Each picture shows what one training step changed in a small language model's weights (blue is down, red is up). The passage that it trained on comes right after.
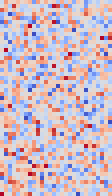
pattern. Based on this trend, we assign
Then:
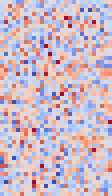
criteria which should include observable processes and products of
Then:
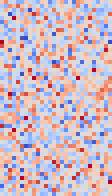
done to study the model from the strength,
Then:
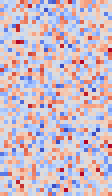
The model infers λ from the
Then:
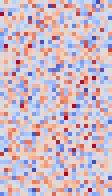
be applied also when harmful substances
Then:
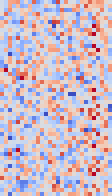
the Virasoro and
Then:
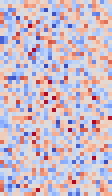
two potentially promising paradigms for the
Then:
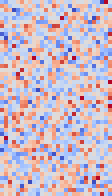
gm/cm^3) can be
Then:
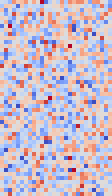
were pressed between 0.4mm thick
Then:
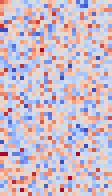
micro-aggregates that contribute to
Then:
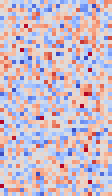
of state evolved or not. Therefore,
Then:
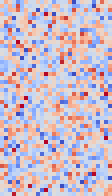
was cited in 400 cases.
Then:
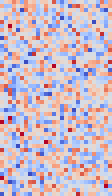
to this partition lagged in the
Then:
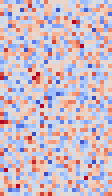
stain-resistant textiles
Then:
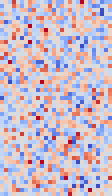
navigate the environment. Upon
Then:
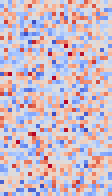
levels of TNF- α ,
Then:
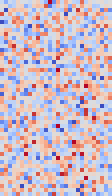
hollow concrete blocks and bricks
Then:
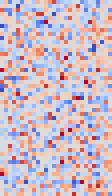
PS 5 do 6 Pv
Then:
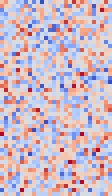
The bounce can be attributed to the
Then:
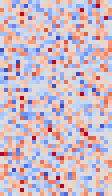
(b,e) and expanded
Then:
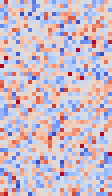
have been reported to increase the level
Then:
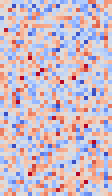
of the turbulence and so of the magnetic
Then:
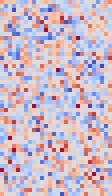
in spite of some of the distinctly
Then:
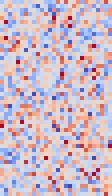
objects from each single video frame providing a set
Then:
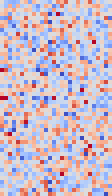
Appendix 3](#)] Multimedia Appendix 4
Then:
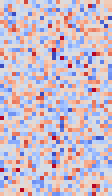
surface back the earth retaining wall has
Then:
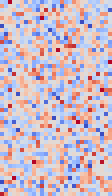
semantic relationships: lexical
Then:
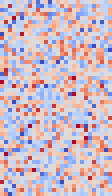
looking at measure of dependence one must pay
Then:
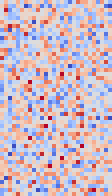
following Manual small incision cataract
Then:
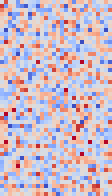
as a function of temperature as shown in
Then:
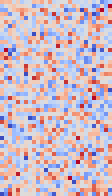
pre-existing population in this
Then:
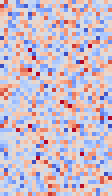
as job descriptions to determine each employees
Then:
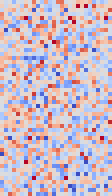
Italy} \maketitle \begin{abstract}
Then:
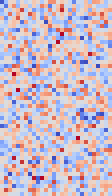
development. The second patient was a boy
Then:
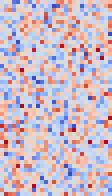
study are shown. Quantification of
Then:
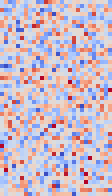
computing offloading coexist in
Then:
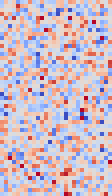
uniform coating appearances between interior &
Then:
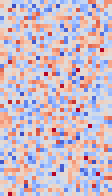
of the manuscript. Authors
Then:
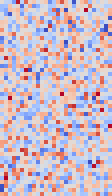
hydrogen in the fuel which can be expressed
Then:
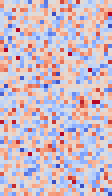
relativistic corrections automatically in the BS equation.
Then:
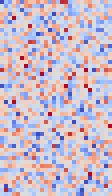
formulation of the Rayleigh conductivity
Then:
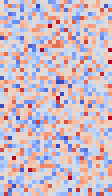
each side of the electron beam) unique
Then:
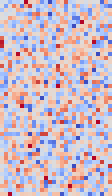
At very late in time an oscillation at
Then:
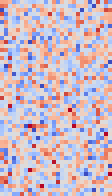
their own way far beyond the advice of
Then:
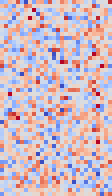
the different IMFs we adopted in
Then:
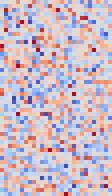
with lower oven temperatures consistently leading to
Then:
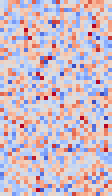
the field of energy and resource efficiency for an
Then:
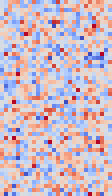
the Analysis, Design, Development,
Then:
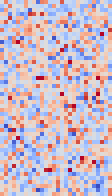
obvious observation would be that in all
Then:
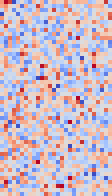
and media) and knowledge and perceptions
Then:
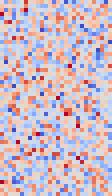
confirm that squeeze-expulsion
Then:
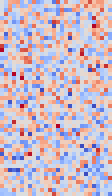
the case. We can place the
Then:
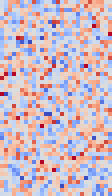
the crisis in the 12 countries
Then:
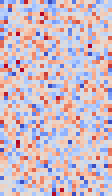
fitted Hall bar (70 μm x
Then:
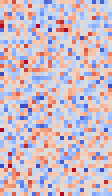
Physics, East China Jiaotong
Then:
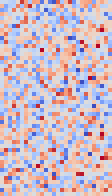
The asymptotic variance $J$ allows for
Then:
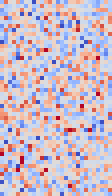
I have some familiarity with
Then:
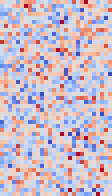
a real machine. By using such machine,
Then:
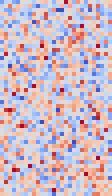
benefits to the patient (Table 6), approximately
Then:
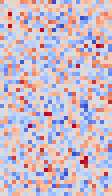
and interoperable way, funded by
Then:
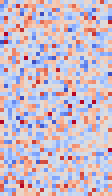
type of chemical substance in contact with
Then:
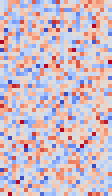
the nef partition $(0,0)$
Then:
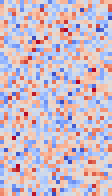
power. As the blade length and
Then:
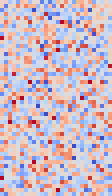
Learning} We adopt VMamba
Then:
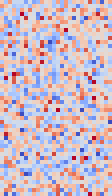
BBVA foundation, the
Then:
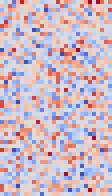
Clearly, when changing the ratio,
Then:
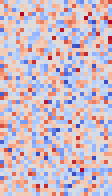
(-26%) hence for the load transfer between
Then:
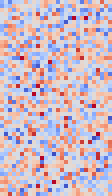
DBP, MIMO deep learning
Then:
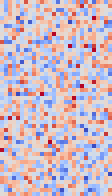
and is within the sponsor's
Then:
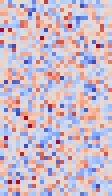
into Train, Valid, and Test
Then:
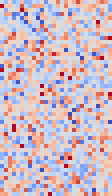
= 2+1$ ensemble with
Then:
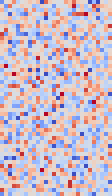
as the key factor for superconductivity in
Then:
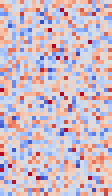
HWPSS. Such a dependence is
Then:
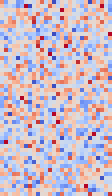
efficient production of heralded single
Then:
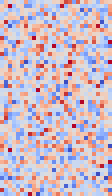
results are encouraging because improvements, in comparison
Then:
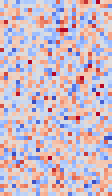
early stages of muscle wasting
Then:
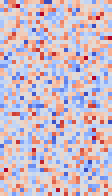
= 0$ in the definition of the
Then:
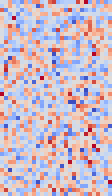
the STAGE_IN state, input
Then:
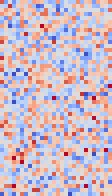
necrosis factor- α
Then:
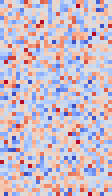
approximates to 100\%, because all
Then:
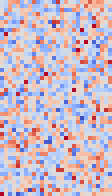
the performance of 16-QAM in the
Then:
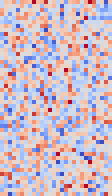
are heart and vascular
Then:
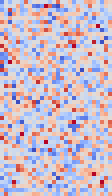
posterior, which is known to provide
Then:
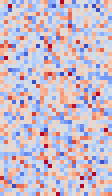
adopted by company managers to be used by
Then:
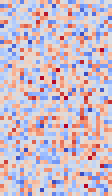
noticeably different from the models on the
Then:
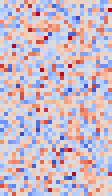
On the equivalence of Mann and
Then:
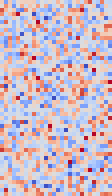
and two scoring systems (World
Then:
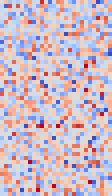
completely extinguished in the cavity.
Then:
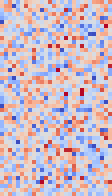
Teaching Hospital, Multan, is
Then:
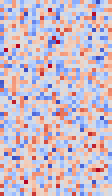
Institute of Computer Applications and Management
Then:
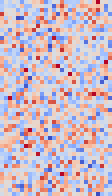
credentials, and several other smaller clusters
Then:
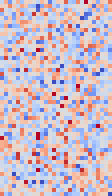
line profiles. Nevertheless, the EPIC
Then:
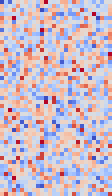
likelihood fits to the bidimensional
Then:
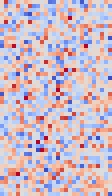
had inquired about race and
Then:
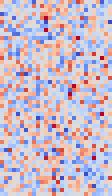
in exchange energy, then the spin polarization for
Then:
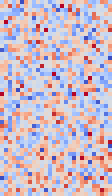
present asymptotic scaling behavior in agreement with theoretical predictions
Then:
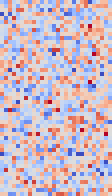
the "desperate" vector, while
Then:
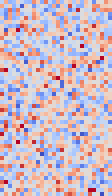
and a sense of connection among students in the
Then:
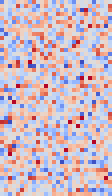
transport. Such angular sensitivity highlights the necessity
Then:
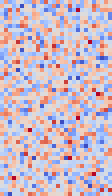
and discuss the physics they describe second. In
